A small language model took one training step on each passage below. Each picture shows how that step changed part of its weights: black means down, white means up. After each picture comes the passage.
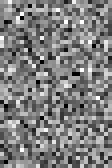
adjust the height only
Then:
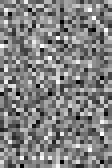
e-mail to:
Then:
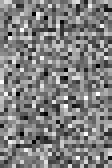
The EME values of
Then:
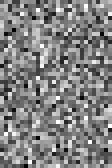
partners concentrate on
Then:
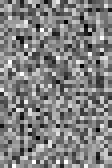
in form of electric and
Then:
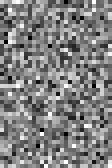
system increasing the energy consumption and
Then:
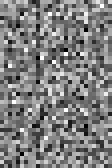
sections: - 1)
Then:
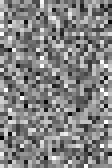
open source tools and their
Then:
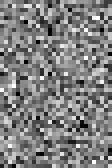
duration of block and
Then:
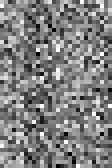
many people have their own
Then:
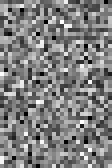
In practice, a range used
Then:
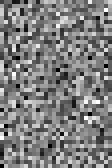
frequently coexistent
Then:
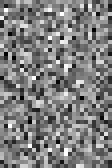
and environmen tally
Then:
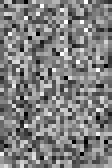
consequent next
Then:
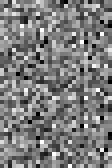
students faced challenges such as
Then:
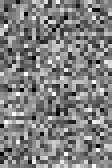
from other Middle
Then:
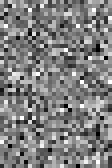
as tax neutrality
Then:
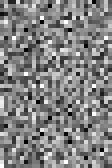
from side to side.
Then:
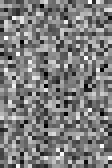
of scientists,
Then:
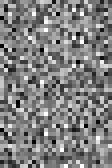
confined only to 180
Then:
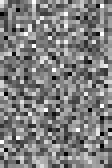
for two samples that are not
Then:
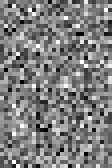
reduce illiteracy and
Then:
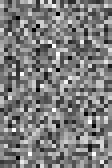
problems; 2) It
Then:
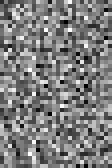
of snags. It
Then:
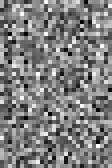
Planning System (ES
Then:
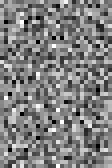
From these figures,
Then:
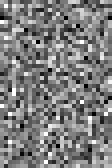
region. A sample size of
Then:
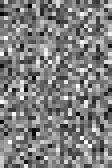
motif in the
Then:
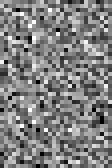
on the rational behavior of an
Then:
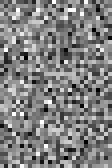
Drug Policy
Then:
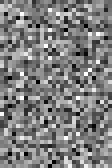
[2]. Section 10 is
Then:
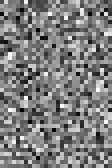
the inter-confessional
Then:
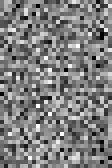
this model in the VET
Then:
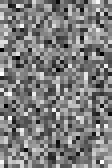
a big concern about the
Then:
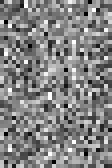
NEO_10y high
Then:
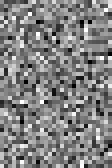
incision, placental
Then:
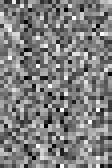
gas pipeline
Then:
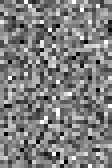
each disc. Zones of
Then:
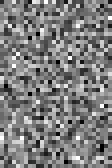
which necessitates the computation
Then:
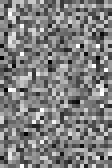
increase in the volume
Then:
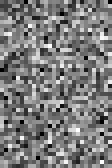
tool for the character analysis of
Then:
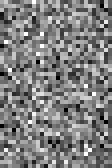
and 5 significantly load on to
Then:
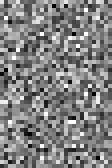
vector containing the
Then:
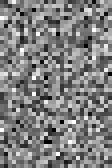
of pain f) After
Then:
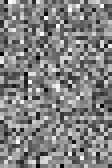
audiometric assessments
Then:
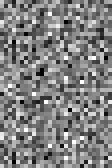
the proposed DWT-based
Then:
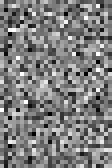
Since $0 \leq
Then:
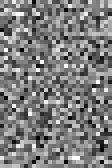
piqued the interest of these
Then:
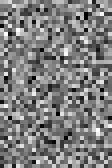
that SC building was present
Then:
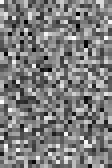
of Samples N P
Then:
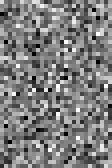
we are looking forward
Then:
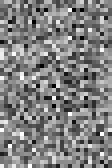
two days. Knowing
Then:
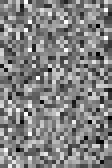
this research seeks to
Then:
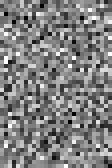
problem. Null
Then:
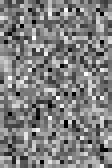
on to detail your business
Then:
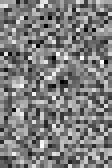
which kept them as
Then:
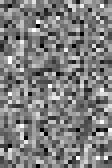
have the potential for improving
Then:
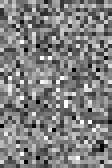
of the problem in the
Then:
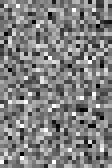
been established that in 2%
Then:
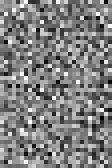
bytes. The second
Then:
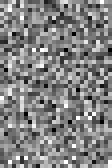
electric energy consumption in a
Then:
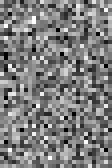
Threat Detection and
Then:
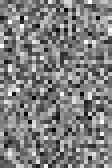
appears in a few
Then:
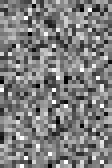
- Cheap 3D
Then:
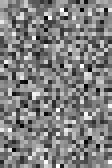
of files on the
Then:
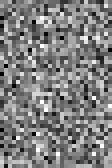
that are binding on
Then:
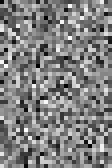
in assessing the speech
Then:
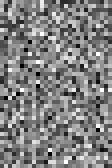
calculated for each feature.
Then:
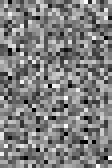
changed, since we
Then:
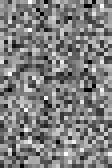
of natural resources, including water
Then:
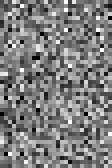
membrane itself
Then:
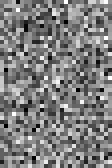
returnees As presented in
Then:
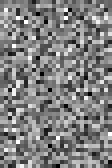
principalship. -
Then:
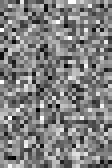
oral speech helps
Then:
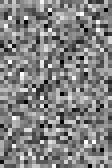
5% level of significance,
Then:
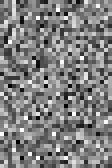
error of 8%,
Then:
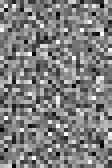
is that they were not previously
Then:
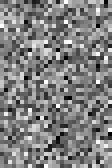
operates as a deposition
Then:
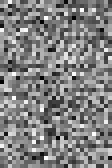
the educational content affected
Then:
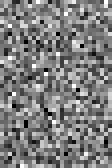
the normal distribution λ
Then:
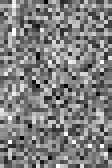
comparison of the financial performance
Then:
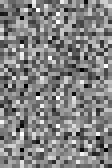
than 300 patients attend for
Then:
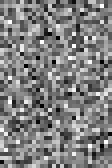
or oral text. As
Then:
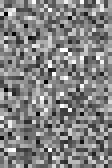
their effect on business performance. In
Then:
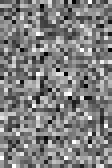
In Taiwan,
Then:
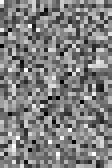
is increasingly based on active
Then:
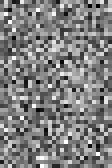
cattle especially
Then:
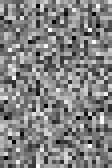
carried out in establishing
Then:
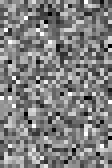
contributed towards a
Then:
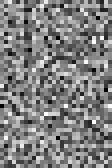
positioning its output into
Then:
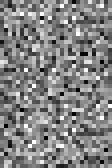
or as factory-like
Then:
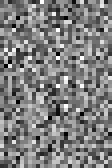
k-IPDI obtained
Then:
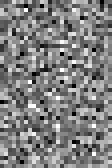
is tested experimentally.
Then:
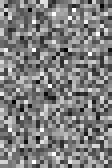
under future conditions. Key
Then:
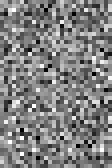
Ocean temperature in the
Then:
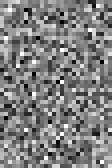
a premium theme from
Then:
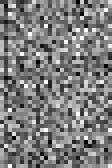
satisfied including the
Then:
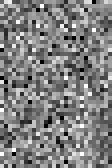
gentle refluxing
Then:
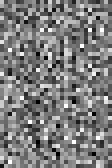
is located in the least
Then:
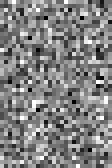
very broad concept,
